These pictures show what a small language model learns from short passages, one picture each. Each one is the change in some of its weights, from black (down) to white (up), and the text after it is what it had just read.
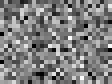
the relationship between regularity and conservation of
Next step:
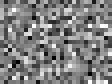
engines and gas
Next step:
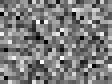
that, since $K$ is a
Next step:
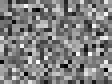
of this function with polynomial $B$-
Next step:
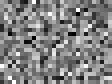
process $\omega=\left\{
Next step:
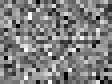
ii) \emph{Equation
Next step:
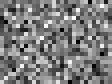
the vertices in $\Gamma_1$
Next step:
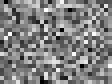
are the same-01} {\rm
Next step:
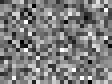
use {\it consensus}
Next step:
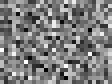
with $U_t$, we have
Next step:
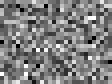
Let $N$ be the ultrapower
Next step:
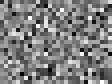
standard composition. The second part of
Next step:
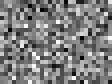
to the one-time use of
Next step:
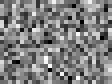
exist. Our first task is to compute
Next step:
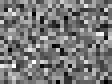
C) \] is convex in
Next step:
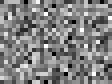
The conditions \begin{align*}
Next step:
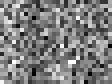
of approximation when information on two auxiliary variables
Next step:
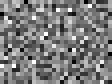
in the construction of a quasimode in
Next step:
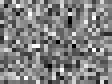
Let $\Omega$ be an open subset
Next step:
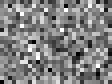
Condition number of the matrix is given
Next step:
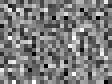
- \frac{\epsilon +
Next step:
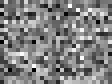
\textit{``We think that the
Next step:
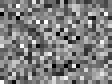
point $p$ of $V$
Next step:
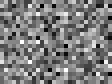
\node[arrow box]
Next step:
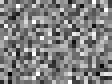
\def\R{{\mathbb R}}
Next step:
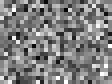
elementary systems are written in the form
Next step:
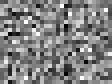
preliminary numerical experiment was conducted
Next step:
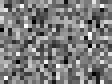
normal form of a reversible equivariant
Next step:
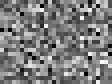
theory of atomless boolean algebras
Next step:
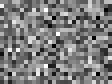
\subset \Lambda \times \K
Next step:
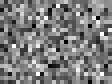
$\tilde\alpha \geq
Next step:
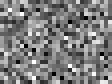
S$. In this case we have
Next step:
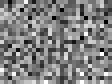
fourth-order accuracy in space. For
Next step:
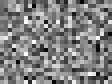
with the subdivision scheme. The
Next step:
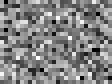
Annals of Statistics,
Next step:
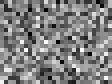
solution of (CDP), that
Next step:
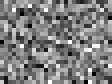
function of $x^i$
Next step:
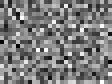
of} $f$ generated by the
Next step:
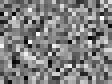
The complex $\mathcal{C}$ is
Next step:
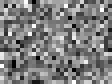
{Modular classes revisited}
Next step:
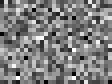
structure on $G$ and the one
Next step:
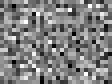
waves in a cold
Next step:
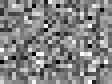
arrows. We will generally do the
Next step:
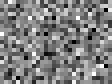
subsquares of $\A x =
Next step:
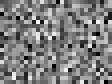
vector $v$ not parallel to
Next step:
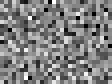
and bulk moduli to be
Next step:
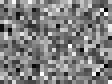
unit vector $\phi \in X^*$,
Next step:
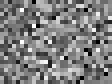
$j_z$ is shown and
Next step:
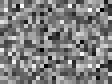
efficient to control the productivity of a
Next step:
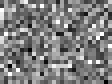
counterparts in the theory of random
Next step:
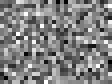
form the vertices of $\Had$;
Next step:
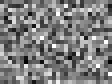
we discuss the question whether the
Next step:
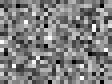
coordinates in many of our proofs so
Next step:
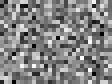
thus of interest to find out how close
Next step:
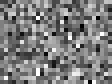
\ld \geq 0$) the constraints
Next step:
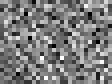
p_2$ is well-defined
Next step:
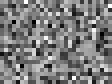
\cap v(s) $, which
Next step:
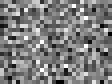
\text{by left hypothesis}$$
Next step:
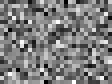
to the limit as $n
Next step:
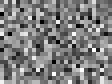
$$ where~$\Delta$ is the
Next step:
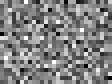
to clearly present our definitions and main
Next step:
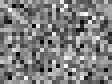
the same method above, we can show
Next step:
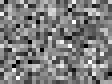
{\em legs}. Each leg
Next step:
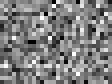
{\it Derivatives of the
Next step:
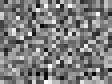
common. Their orders $k',
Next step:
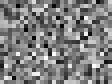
for the process. Let the measure
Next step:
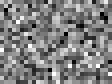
and multiplying both sides of the inequality
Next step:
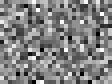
every $(2j+1)$-regular
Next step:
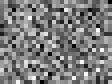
R}^2$ and satisfies condition
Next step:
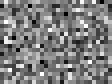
in \cite{F} further extended
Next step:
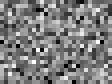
the set of elements in $V$
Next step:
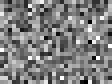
to obtain the ``optimal''
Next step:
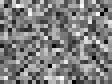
function defined on an open set
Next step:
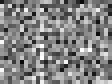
the general PDEs theory that
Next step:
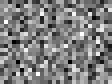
considered as a triple system by means of
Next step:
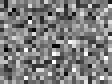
series~(\ref{Taylor}) converges
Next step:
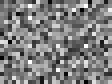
un sous-groupe du
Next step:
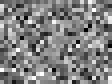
all $x\in A$, also
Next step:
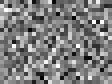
$R$ of each circumscribed
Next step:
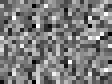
of the framed knot complement
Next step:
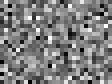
external field on $\mathbb C$ is
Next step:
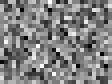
forms which is equipped with the
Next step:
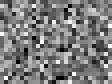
norm, computing the projection of a matrix
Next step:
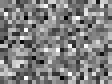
and every $\mathbf{i}$ satisfying
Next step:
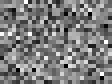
point out that, while a vast
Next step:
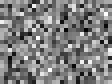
$w^\ast$-continuous derivation
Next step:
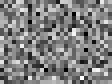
of $T^*M$ that
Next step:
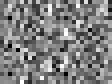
% \usepackage{newtxmath}
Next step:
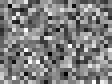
$\zeta a$. We call this automorphism
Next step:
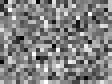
and Cumulants of
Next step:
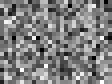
\item Tile number 27:
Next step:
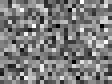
a $Y$-sequence connecting
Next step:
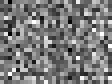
j\le n$. Since
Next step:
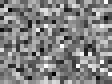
replacement for the customary
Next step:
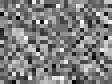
motion $W$ defined on an
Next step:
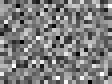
written in a simple form:
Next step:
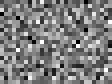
$a\in A$ and
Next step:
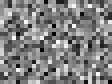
rays of the cone (the generators
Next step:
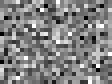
\textit{polyhedron} in
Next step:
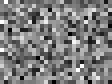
to a system of uncoupled deterministic
